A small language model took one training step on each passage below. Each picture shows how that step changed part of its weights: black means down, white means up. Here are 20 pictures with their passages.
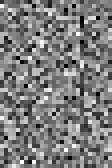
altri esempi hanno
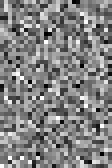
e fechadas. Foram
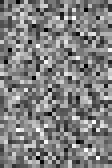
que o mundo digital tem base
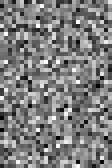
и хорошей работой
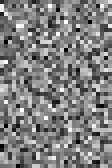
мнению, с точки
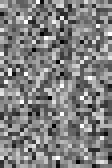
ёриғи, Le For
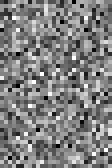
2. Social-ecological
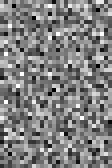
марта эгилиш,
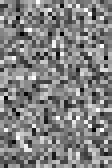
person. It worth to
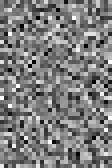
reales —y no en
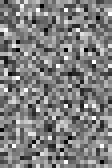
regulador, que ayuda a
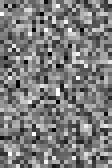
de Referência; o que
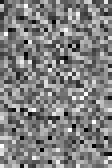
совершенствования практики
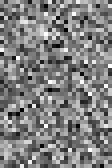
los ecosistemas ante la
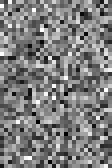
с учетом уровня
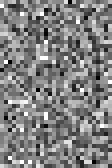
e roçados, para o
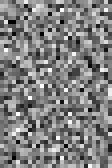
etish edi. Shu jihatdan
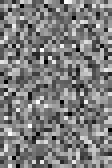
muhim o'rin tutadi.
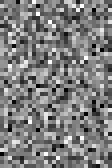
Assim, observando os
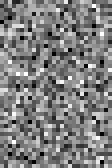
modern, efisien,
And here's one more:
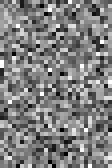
subiti. Conservata
